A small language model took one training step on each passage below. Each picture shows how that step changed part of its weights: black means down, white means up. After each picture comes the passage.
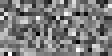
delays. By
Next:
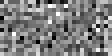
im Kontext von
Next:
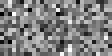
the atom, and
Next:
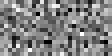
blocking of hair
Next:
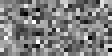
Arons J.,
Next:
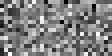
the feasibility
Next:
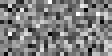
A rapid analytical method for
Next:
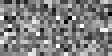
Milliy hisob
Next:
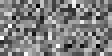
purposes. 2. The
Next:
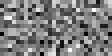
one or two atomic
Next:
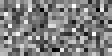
efforts aimed to apply
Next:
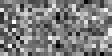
real-space fluctuation
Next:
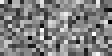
among learners through the use
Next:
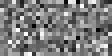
all quasars are
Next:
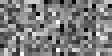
with varying levels of
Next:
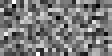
the propagation channel
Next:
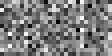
as the zero current or
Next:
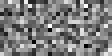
level of time series have
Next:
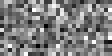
coping strategy is the
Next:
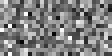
care. This demonstrates
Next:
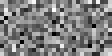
dimmed averaged profiles
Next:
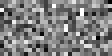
that the present model might
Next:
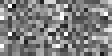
CTA- SII
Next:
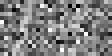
identifying candidate sets of
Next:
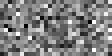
performed using SPSS
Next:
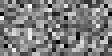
Author's Field
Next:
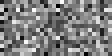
by the X-ray
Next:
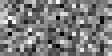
results from each median
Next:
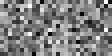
MIGRATION AND
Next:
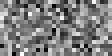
is involved in industrial
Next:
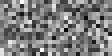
steering in scenarios where
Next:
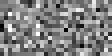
untuk cepat
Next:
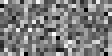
by adding more computation
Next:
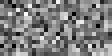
strategies to raise
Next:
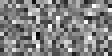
(33 особи
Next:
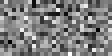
seizure states,
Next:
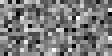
but shifts along the
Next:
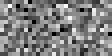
Carlo; Raman
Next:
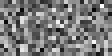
laws are important for
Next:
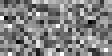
directional spillover
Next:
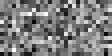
the GF is defined
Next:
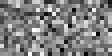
classroom situation.
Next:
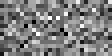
the mystery
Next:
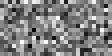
I} but for DM
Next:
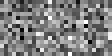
view of its behavior.
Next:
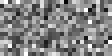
author upon reasonable
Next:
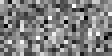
ranged in age from
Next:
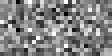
security, poverty
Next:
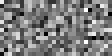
ensuring a user's
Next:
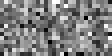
shaping the behaviour
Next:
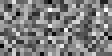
MWUs with upper
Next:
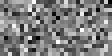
have presented our recent
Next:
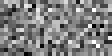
of three independent LLM
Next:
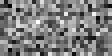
be catered
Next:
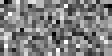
R violating scenarios
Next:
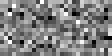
yielding growth or
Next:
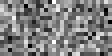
in dispensers
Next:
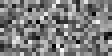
out by actual particles in
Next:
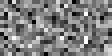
total spaces,
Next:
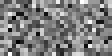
team members stated to
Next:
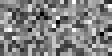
authors commented that the
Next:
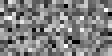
winds and SN),
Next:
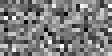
Disclosure of
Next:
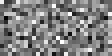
complicated in the
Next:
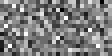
only the offline
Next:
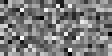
supercontinuum field first
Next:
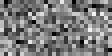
conditions are met.
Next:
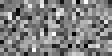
traditional methods to advanced
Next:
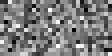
compagnia vi
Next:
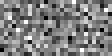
problems of the primary
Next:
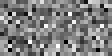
el caso de la
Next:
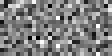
appearance Might not
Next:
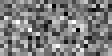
amplifier les
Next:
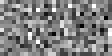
Douglas and
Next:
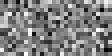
we propose defining
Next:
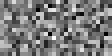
Conclusions from the
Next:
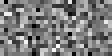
dynamic latent variables that
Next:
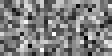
answers for question
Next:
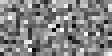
properties and structure of
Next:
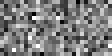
energy is transmitted to
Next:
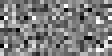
Kharzeev and
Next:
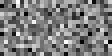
been modeling the EBL
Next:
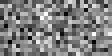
the reform of
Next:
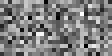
to get the information of
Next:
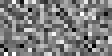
the interaction, relative to
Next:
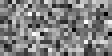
resonant frequency $\omega
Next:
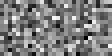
in XML
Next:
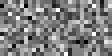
by the quantum discord
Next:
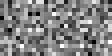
studied based on indicators
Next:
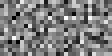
then employs machine
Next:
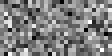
für Evaluation*,
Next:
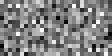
carried out at frequencies
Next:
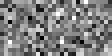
degree in advanced
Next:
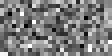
about 50cm as seen
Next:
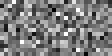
its baseline run
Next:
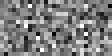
States of America
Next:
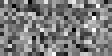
mesosoma z
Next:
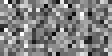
у учащихся
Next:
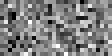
tutur atau
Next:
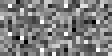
VAN HONK
